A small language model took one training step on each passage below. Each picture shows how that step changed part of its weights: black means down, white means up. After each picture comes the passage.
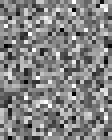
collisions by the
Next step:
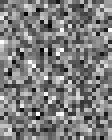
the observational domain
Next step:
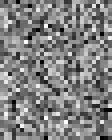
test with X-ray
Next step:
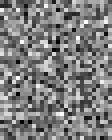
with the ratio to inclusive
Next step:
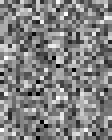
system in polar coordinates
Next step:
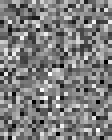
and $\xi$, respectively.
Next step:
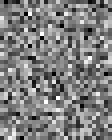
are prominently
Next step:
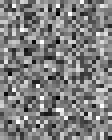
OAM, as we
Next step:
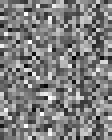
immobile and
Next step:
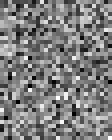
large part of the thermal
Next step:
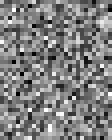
the relative correction
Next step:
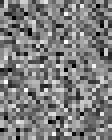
D. West,
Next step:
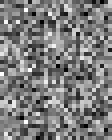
system to provide enough
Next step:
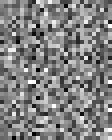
images, as derived
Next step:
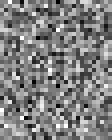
implemented in a
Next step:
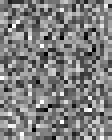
$\delta{H}$ and
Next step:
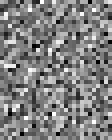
and Devices
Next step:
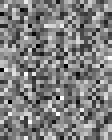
intervention at a
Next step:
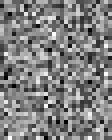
still providing a
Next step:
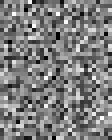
is smoothed out
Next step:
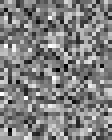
number of perturbation
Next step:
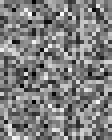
other operations. The
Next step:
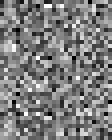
phenomenology with
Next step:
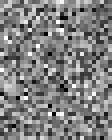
the transferred matter
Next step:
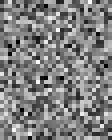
double dot to
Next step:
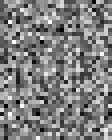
supplies the needed
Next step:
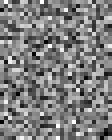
and absorbed phase
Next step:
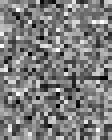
one we require is
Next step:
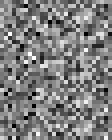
In that work, one of
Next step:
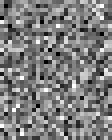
halos and the
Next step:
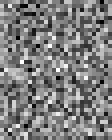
of a black body
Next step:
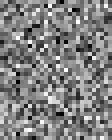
to us, the fits
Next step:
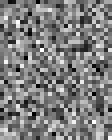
thick curve.
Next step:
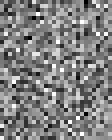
described above. This is
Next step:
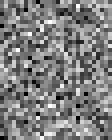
by atomic force
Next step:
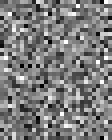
(GPSR; described
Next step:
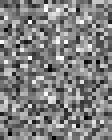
to the absence of
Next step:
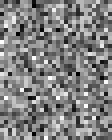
application of a different
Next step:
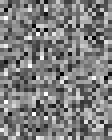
micelles that is
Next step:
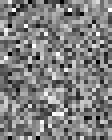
to the Planck constant
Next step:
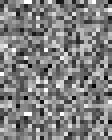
suggests that
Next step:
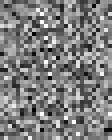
a sign for physics
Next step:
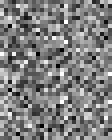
and electrons do not
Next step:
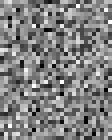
matrix $\Gamma$ obtained using
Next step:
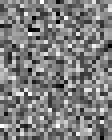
by the weighted
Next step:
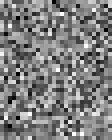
yield. On the
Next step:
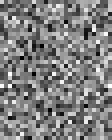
respectively. The high resolution
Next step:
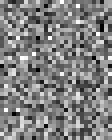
plus Laor
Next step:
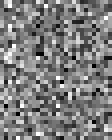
summarize the
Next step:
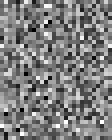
blue peaks of the
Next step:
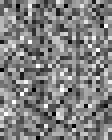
prism coordinate system
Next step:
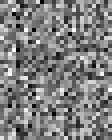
if a large fraction of
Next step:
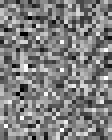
have a unique
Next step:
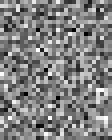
that any occurrence
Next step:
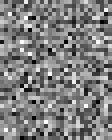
great importance.
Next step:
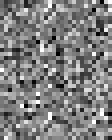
the non-zero
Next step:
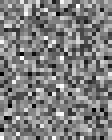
the formulation of the
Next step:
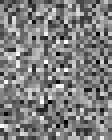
of the CHPT
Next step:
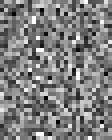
After representing
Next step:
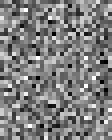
that do not contribute
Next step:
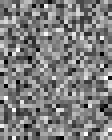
plane, and the initial
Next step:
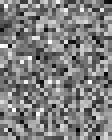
increased attention as
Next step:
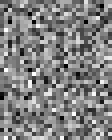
obtained at a distance of
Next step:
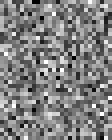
focused on the
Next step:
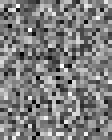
objective function and
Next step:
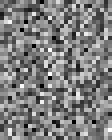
physical properties. The density
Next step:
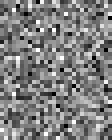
organic compound
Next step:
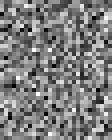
catalogue by
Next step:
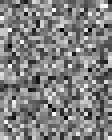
conductivity as high as
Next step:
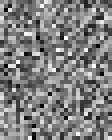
this as a functional of
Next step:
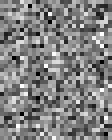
current decade.
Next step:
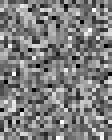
are \( Z_m
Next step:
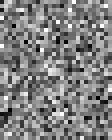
to as the channel bandwidth
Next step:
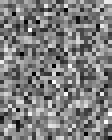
objects at such
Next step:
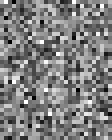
and E2 amplitudes
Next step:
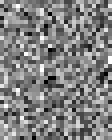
a way NGC
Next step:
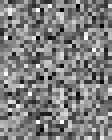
-N$ gas can
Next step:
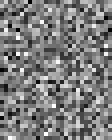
complex scalar field,
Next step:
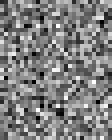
the analysis revealed
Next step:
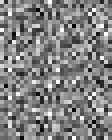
{author} {\bibfnamefont
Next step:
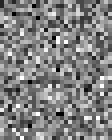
also to generate the time
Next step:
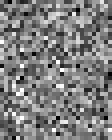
the first and second moments
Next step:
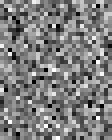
a vortex ring
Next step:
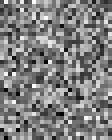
restrict to the case
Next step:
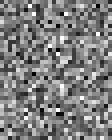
of the Mechanism.
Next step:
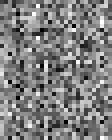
*the values of which do
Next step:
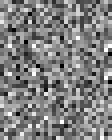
$H_s$ due
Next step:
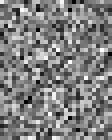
while transmitting
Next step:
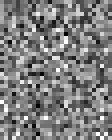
between data consistency and
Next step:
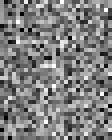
frame rate, etc.
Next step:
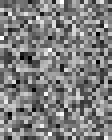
article by M.
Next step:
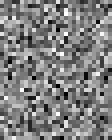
existence of a
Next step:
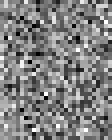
in a fixed magnetic field
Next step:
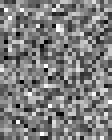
the light-cone methods
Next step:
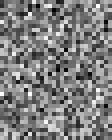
to mention the
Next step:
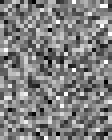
with frequency band coverage
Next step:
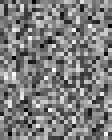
speeds of
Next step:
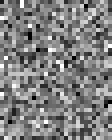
h_K \right]
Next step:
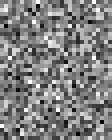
to reproduce the
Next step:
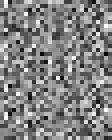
rectangular strip
